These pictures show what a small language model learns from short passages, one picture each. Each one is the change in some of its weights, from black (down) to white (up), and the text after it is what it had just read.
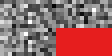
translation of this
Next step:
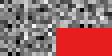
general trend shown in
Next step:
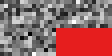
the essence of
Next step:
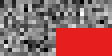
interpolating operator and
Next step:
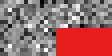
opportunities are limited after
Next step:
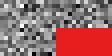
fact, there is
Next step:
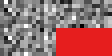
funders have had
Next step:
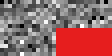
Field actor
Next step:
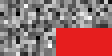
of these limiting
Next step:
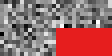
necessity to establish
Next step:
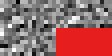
a person, it
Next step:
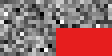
be created in pairs
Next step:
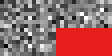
Raman and optical
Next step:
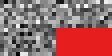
direction of their potential
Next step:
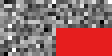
participants, various significant
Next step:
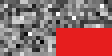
the phase-space
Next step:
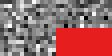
effectiveness of investment projects
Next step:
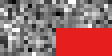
mainly depends on the
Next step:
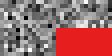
showed that the factors
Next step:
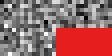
performance of the proposed
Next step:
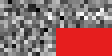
in providing free and
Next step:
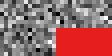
two--particle interaction
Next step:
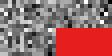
making some rescaling
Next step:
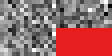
educators with
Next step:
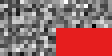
the economical
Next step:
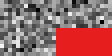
in the expectations that
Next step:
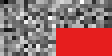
36 Islands.
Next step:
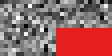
solid film for excitation
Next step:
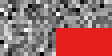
before we compute the
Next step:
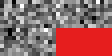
exact matching case.
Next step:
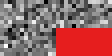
synergistic application
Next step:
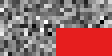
it is certain that
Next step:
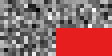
in general, on
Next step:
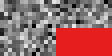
is still unknown how
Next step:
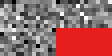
disease, and found
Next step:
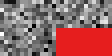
may be possible to
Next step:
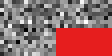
compare it to
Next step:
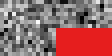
least $n -
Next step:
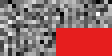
polarising current was
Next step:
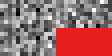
of the string.
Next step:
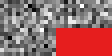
to the people would
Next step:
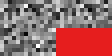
by performing a rank
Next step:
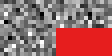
be normal.
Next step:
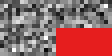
the training for
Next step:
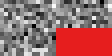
being delivered
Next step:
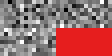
predicting profits
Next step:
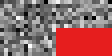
intensities, and
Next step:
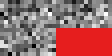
and look to construct
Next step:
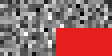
of compact binary systems
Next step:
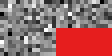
highly promising for applications
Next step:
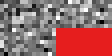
the phase diagram available
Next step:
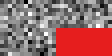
& EOR
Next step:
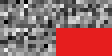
the hydrated
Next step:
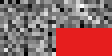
The Emotion
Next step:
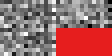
federal government to
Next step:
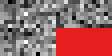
D (cm)
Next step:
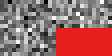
ACT initiative
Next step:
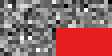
privacy enhancing technologies,
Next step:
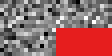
two spectral orders
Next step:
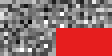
network performance, the
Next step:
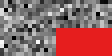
egg shell thickness
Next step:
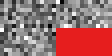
break down due to
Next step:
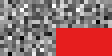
educate web
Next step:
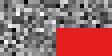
fully capture the high
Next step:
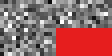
used operations (for
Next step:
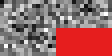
slowly to the
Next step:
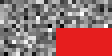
feature extraction with support
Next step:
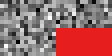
of cylindrical
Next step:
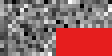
significant differences were found
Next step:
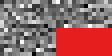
equivalent flux density in
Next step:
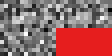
the relative motion of
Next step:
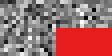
Although biochemical
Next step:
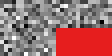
ability to better
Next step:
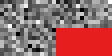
selected kin and form
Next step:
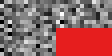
be crucial to continue
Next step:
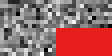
on a flat
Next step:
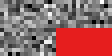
with ISAC
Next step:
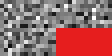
side of its body
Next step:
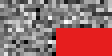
piece of that
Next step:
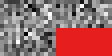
to overcome the
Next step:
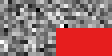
at dengue
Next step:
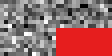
referred to school
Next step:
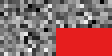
for communication, given
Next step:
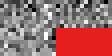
to compare our work
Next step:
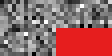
Direct, were
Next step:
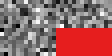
The vanishing of
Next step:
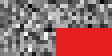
similar to the value
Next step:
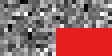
In *ASA
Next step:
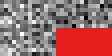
examples of photometric
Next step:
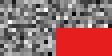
momentum spectrum is
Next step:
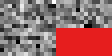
own beliefs
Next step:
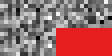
of the Hands
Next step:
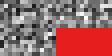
the parameters of the
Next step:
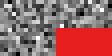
maximum of 20
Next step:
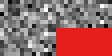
and (ii)
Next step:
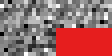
Case of European
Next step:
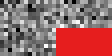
We think the solution
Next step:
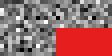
2 defines the
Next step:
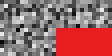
the linear operations
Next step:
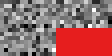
businesses at the
